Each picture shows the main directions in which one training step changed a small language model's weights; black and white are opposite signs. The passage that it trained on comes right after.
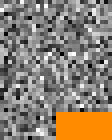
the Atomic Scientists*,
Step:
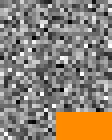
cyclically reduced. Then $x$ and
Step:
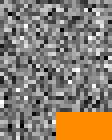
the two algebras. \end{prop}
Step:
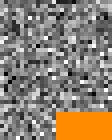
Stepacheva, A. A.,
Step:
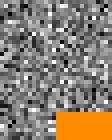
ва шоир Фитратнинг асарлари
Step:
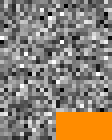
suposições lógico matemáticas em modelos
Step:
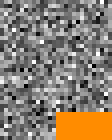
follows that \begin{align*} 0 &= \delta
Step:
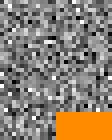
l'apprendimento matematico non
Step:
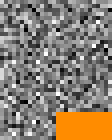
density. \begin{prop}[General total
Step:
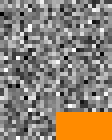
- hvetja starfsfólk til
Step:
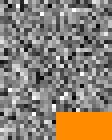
problem that studies various properties of the inverse map
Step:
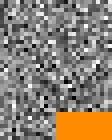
in the whole space is crucial for the result of
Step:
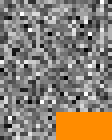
}$, $j\in Z$, using the following
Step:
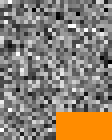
Triangles} \author{Sima
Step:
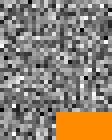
Демерджи, растворяются в
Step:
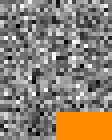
raíz, como «existencia», como
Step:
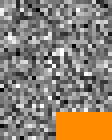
order of Stirling numbers of the second kind,
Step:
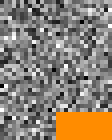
process of the English language
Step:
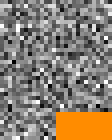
f,\tl g)$ with $ind(\tl
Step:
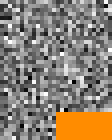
One may ask what happens if we
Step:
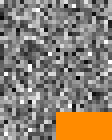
direct spectral analysis of the operator~$H_0$ where
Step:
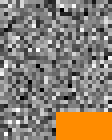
guru menggunakan media power point dan
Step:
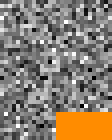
under which the consensus error has been shown to be
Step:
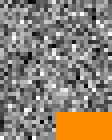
corrección emitieron en su conjunto una
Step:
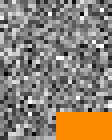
van deze problemen aanmerkelijk
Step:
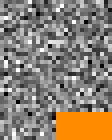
/ От редакции // Вопросы
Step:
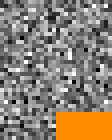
ustida olimlar ko'plab ilmiy ishlar
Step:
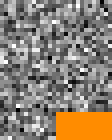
adaptação ou acomodação, mas
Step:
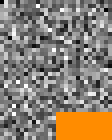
nowhere density of the set $P$ again,
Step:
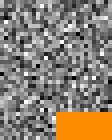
principle there holds $\psi_0 > 0$ in
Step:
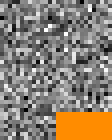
açúcar e o sal. 3-Levar
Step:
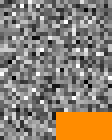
OF CHARGES IN THE
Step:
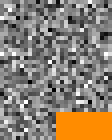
know how well the solution manifold $M_{\delta}$ can
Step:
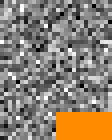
they are irrational. \begin{figure}
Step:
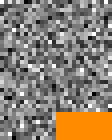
vernietigd. De wet immers —
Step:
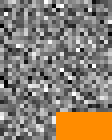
x^t)$. In general, the Taylor
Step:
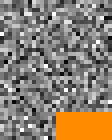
Comunicación (207 artículos)
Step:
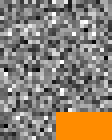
capacitação de lideranças, comunicação
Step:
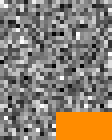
ressurgência de limite leste,
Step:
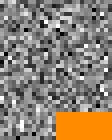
\overline{\beta} = \overline{\alpha
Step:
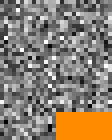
$X$ are potentially dense. Are
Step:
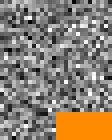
de enunciados — tal qual está mencionado
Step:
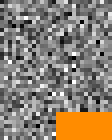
esquema más apropiado: Estaciones
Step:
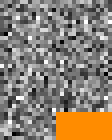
4-ої міжнародної наукової
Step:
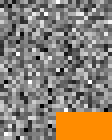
topshiriqlarni katta qiziqish bilan
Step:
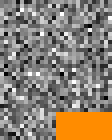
theory to abstract algebra dates back to 1928,
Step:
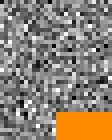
by $\pi$ \Cref{alg} with input
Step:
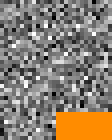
conventional finite volume schemes. Active flux in multiple
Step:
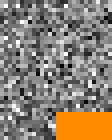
yil Nashr qilindi: 19-
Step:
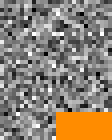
Furthermore, we give a very neat necessary and sufficient condition
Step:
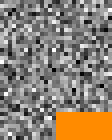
va sud jarayonlarining samaradorligini oshirish zarurati
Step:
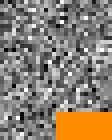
{ Performance Evaluations} 75-76:
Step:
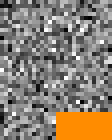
a partir de la revitalización de su
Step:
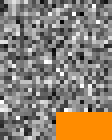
A, B, $\alpha$). If necessary, lines of
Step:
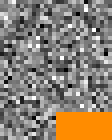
\mathbb B^1\not=\emptyset
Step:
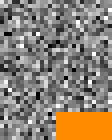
з основних продуктів компанії є
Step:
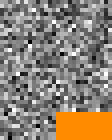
Ikkinchi yondashuv huquqshunoslari
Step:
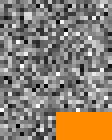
:} The proof follows by taking the product of the
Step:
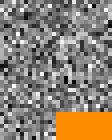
main result of this paper, we prove the following.
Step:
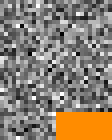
peal, millele järgneb
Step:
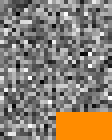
son descontados y seguirán siendo
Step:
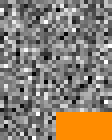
Amerikaning Texas universiteti professori
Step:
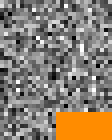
faoliyatining samaradorligini belgilovchi asosiy
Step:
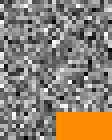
г. в состав района вновь
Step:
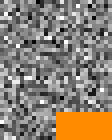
The following statements about $L(\phi )$ are
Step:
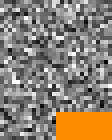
Ela estabelece normas gerais e
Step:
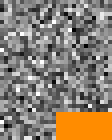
seu início. Não existiria um
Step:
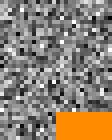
instance, it is known (and also follows from the results
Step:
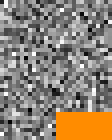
See the coordinates and the eigenvalues of the Jacobian
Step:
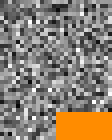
the north-east coast of Brazil.
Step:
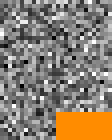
methods to recover the potential $q$.
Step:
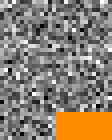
n$. It follows immediately from Chernoff's bound
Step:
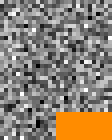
of $\SL_2$ which are not coregular
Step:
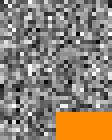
konusunda daha derinlemesine
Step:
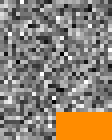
into the identity (\ref{102.2}), and
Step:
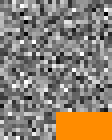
asumir que la empresa siempre
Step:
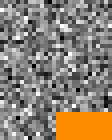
chiqarish. Bu usul bo'yicha, oldin
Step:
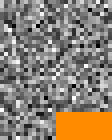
a avut și o serie de pasiuni,
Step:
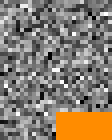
вентилятор низкого давления,
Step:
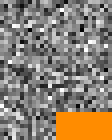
Goiânia 27,8%, ou seja,
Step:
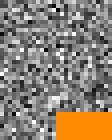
Yang [HY12] gives the isometry of
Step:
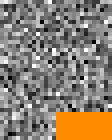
movimento de autopunição, autoacusação
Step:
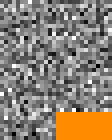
veces más que las mujeres y, mientras
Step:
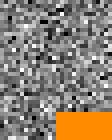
pacientes com diabetes. PALAVRAS
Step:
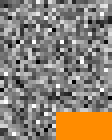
as an $R^{\op}$-module. Recall that an
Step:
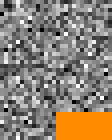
\tag{23}$$ Even elements and Lie Algebra
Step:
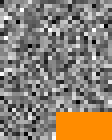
statements hold:} \begin{enumerate} \item
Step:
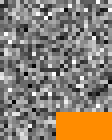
of the other edges in $S$ then cannot be represented
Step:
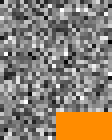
formulation of the extended problem and its solution in the case of
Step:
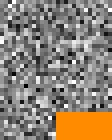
la palabra y los mecanismos de
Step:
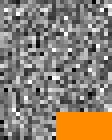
higher ramification groups. The reader is invited
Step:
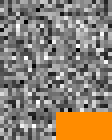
S_\eps \vphi$ for any
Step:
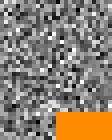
formulate our main result we need some more notations.
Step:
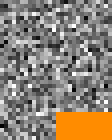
M.; FRANCÊS, C.
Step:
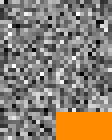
$v_\lambda, w_\mu$ are
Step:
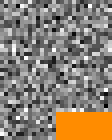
на великій глибині. Коли
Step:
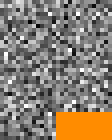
un marco analítico y estratégico para la
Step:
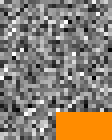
$DS$ is given by \begin{align*}
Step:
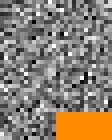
Symposium "Allelopathy —
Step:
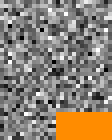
bestelenip şarkı formunun
